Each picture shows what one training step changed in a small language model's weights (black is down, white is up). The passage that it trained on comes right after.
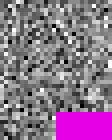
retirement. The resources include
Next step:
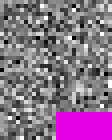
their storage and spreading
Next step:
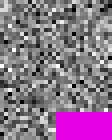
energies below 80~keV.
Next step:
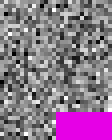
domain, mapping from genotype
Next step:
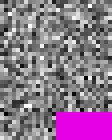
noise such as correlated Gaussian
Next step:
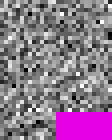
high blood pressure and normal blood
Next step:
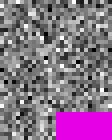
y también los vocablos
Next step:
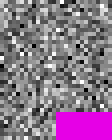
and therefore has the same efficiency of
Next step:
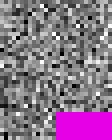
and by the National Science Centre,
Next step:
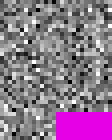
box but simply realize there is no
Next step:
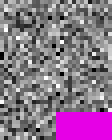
grounds of disabilities. In a notable
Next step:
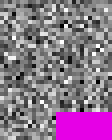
potential technical obstacles in realizing
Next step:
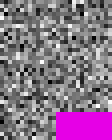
entire mining, petroleum and
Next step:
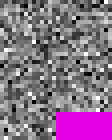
irreversibly turns into an
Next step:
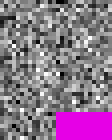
54 cm³ capacity rings,
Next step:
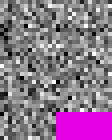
A more quantitative statement statement
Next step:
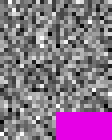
va kaliy 5 marta 4
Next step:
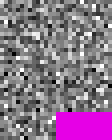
We can take care of the operator ordering
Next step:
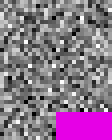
provide a perturbative explanation of the
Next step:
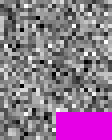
competitiva do produto.
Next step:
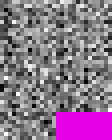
Возникает даже
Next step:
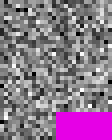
and experience of persons with a certain
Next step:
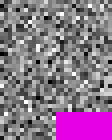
blockchain is used to store policies
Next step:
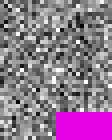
of microscopic nuclear
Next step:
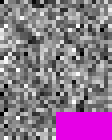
the conventions of Fig.~2 of the main
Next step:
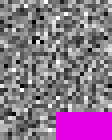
day at sunset Cloudy
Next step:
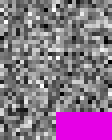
content to see later on, but the
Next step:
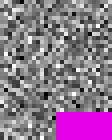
ҳамда қабул
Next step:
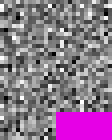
схема питания (рис.
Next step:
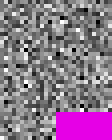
pseudopotentials are finite at the
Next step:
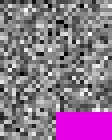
prior to the 2018 movie.
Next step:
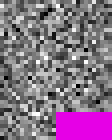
M. Vinagre, Y. Q.
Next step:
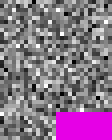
Université, CNRS Coralie
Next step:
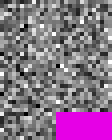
room temperature, and 3) the possibility to
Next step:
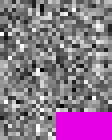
e outra jurídica. Sob o
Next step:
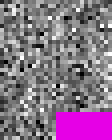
(RNOS), and reactive
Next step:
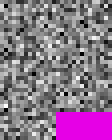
students that belong to each academic
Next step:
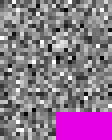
investigate the effect of various plasma parameters on
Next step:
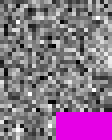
environmental systems represents nowadays
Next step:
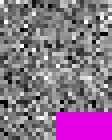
Autoclave Process" Proc.
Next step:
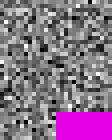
*Usûl-i hamse*,
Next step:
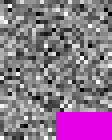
with Cu^{2+} is determined from
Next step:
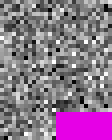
Nestorian position, but Syrian
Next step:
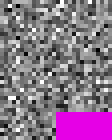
is a convenient alternative when the
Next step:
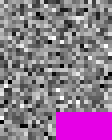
(right) column shows calculations using the
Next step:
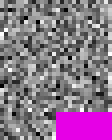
our equations for given $T$ and $Q$
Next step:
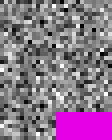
examines the use of library resources
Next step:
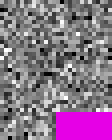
the *sBa bzhed zhabs
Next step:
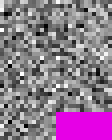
1.7% of them have high level of
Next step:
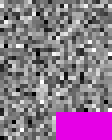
ko‘rsatib, ularning
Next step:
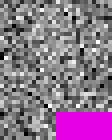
when few non-human resources are
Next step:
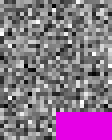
for Scenarios (a) and
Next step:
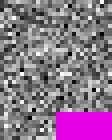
for inequalities in HDI dimensions
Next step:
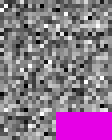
afecta por el coeficiente de
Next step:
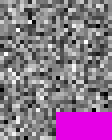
- e. Devem ser elaborados
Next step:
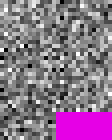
the correlation time of this random field,
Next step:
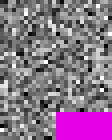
proselytizing according to the
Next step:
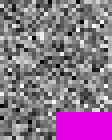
possibilities for recognizing these
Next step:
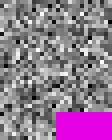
qui non solo un significato
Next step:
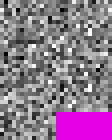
the resonance frequency in that region
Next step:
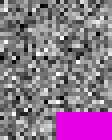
coherence of the various provisions
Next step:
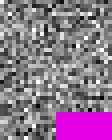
for urban citizens, critical
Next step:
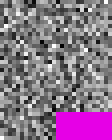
person due to his impulsiveness
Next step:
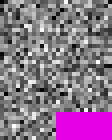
less than 1; or much greater than
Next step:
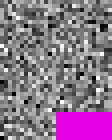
internal loop momentum $k$ is
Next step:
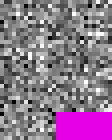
ou na sentença, desde que
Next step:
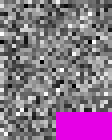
self-adaptation has become
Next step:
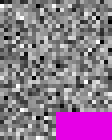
on the per block average OP performance for
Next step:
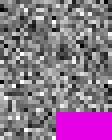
quantizations have largely passed
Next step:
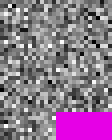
online survey were also discussed. The
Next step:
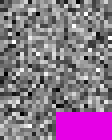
for Doppler boosting. Since these
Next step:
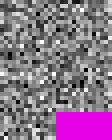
- unstabilized amorphous calcium
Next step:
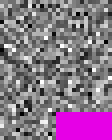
keskin avj olgan
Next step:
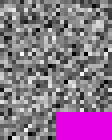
the great amount of inter- and
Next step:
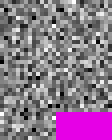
code with a special focus on
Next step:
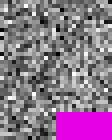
vector (red points with errorbars)
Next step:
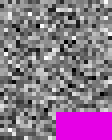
ёфтани он ба
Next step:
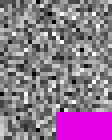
combined spectra with line identifications.
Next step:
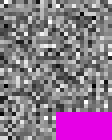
of the Milky Way extinction
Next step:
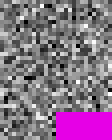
the 110 real-sourced scams as
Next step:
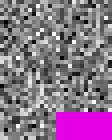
ve Göç Yönetimi.
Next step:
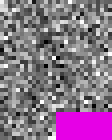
Orbán Viktor és
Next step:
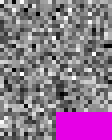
Suitable for batch processing applications
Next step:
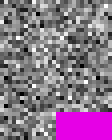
Stuff online article “Massive
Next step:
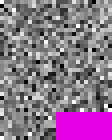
the objectives "exchange and
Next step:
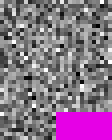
in the first, third, and fourth
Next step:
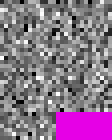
suv esa asosiy manba
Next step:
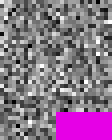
engel olur.³⁹
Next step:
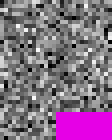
D.~H. Froula,
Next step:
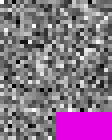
– bosh muharrir,
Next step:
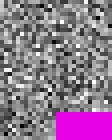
an RF packet to the master,
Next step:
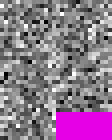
quantum behavior of the system. This information difference is
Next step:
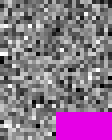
2.2 hurdle step -
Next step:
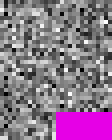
Muons reach the surface of the Earth
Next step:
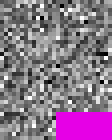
of normal plantlets, except for
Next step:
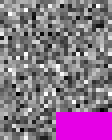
and somewhat oblate, otherwise it
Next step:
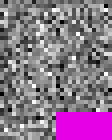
(Figure 1; Table 1). Li and de
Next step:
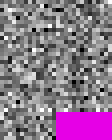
que la primera es un empresa
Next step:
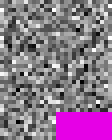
worker that interprets the human's
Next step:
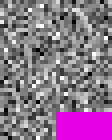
of hybrid vehicles. At
